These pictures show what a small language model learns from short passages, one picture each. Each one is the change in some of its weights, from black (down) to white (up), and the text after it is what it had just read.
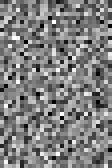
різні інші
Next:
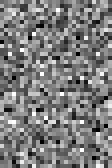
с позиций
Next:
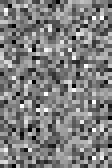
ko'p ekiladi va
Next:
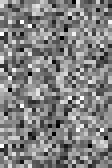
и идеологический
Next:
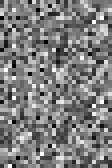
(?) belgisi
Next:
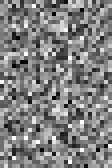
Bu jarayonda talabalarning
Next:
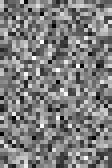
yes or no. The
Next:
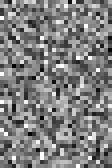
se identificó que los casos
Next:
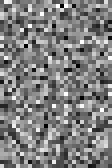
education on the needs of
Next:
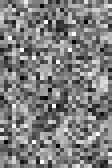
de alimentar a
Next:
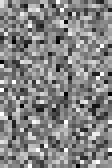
экологик соф
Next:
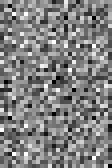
Marx's conceptions of the
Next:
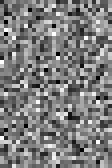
birlashtirgan maxsus
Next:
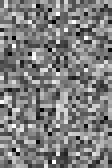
se exigiera una
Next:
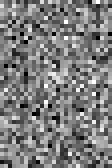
toegerekend. De
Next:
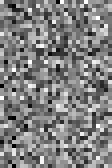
расположенных под
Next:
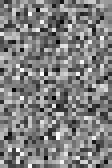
Переваги мови:
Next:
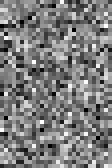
olib boriladi:
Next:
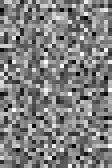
Wings Suspension
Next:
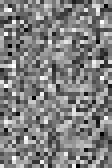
subsistent, tandis
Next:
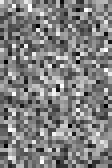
obličja bilo
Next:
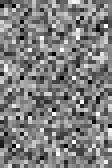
1 - Содержание
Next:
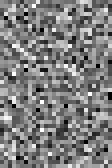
zur Datierung der
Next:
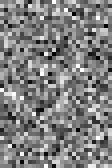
2). На этом -
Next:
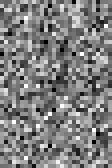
право України:
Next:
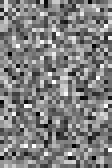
biotexnologik jarayonda
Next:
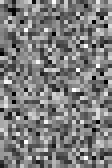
model-model yang
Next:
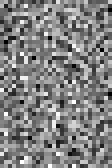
tarmoqda klaster va
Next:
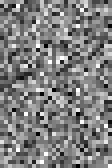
cada reunión será
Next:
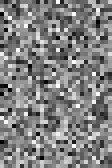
qiziqtirib kelgan.
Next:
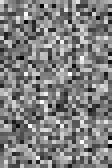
za pewien
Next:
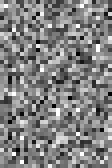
bu ma'lumotlar
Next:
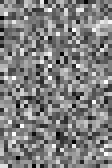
ongli faoliyati
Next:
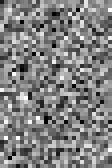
Они не мирятся
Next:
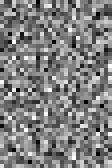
problemática relación entre
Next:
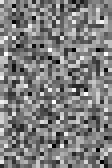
paramètres des
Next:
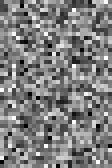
yang diberi nama
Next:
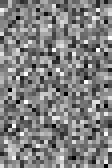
sobre el modelo de relación con
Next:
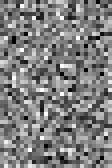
na Conferência Mundial
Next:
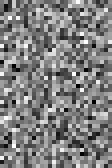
No es extraño,
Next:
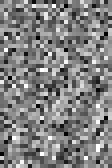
fuerza que pueden
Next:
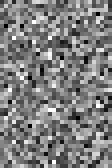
produit en Novembre
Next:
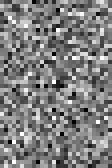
o'z vaqtida
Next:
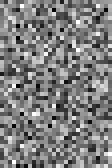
hingga menjadi
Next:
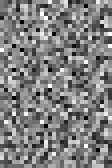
grassa a corrupção
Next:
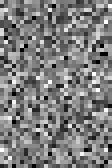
ul. Wilecza
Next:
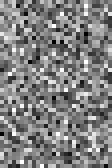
viventi, anche in
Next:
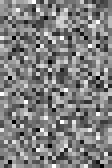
só pelo número
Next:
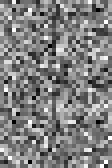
SCHWARZ E.
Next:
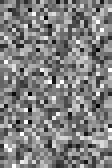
yo'naltirilgan va
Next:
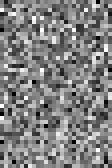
bir şekilde,
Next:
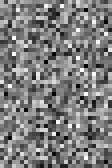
лідера, що
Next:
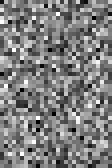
cepat, transparan, dan
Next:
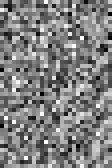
que é um coletivo da
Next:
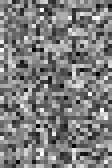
workers in the
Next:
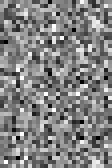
và tỷ
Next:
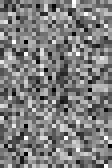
von Wissen ist auch immer
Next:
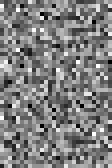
C., Egeler,
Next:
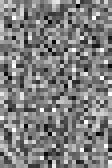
dos seus amigos e das
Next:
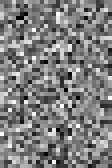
Terima Kasih
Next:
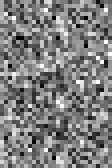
Baraniuk S,
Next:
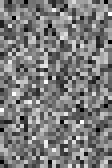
qualidade de vida nesta
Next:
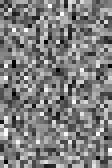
sistemática sobre a
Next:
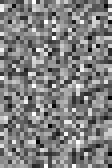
sehingga dengan kegiatan
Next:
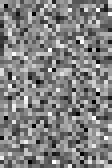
of Pension Economics
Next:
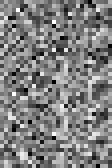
режим угольных
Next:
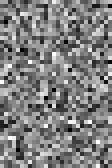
Coke“ von Jürgen
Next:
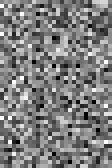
من مصادر
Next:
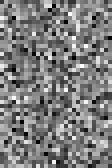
eylemine sevk
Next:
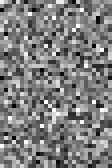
bu “musulmon
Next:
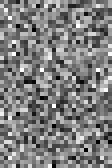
en ecologische
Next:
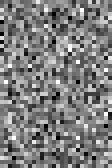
Iovleva A,
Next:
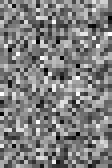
стала не лише
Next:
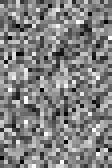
mazmun jetkeriw
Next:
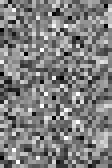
1. Кюннер,
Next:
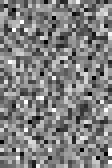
a la formación integral de
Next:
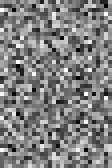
të jenë
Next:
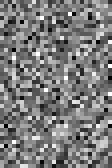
рукописі, не
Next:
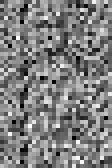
ўрнида шуни
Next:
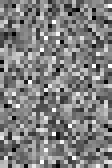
що він любить
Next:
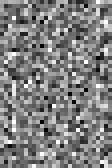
cuatro con dos ramas
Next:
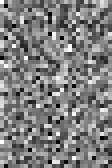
qabul qilingan
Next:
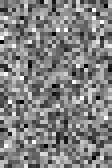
tizimiga rahbarlik
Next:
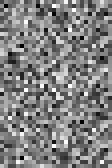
jismoniy faollik
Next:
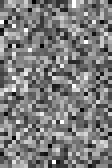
de los recubrimientos por
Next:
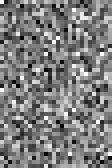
mulus, karena
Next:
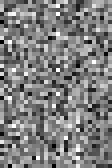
la câteva dintre
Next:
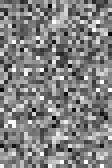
атмосфере на
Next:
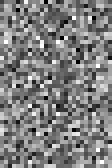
taklif qilingan
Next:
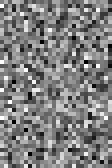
бўйи экиб,
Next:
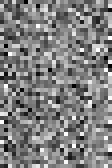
Spontanea del
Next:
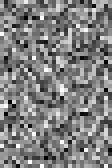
sua barragem, a
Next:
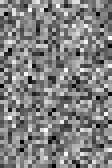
«Про оподаткування
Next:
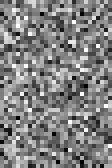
des GSA quant à la
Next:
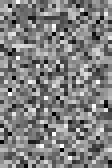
con parámetro q 52
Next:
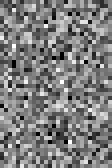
Ushbu holat
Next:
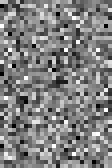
(фіксований до
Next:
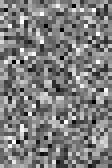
hayotining barcha
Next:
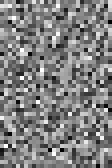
terhadap situasi
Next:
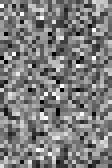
это приводит к
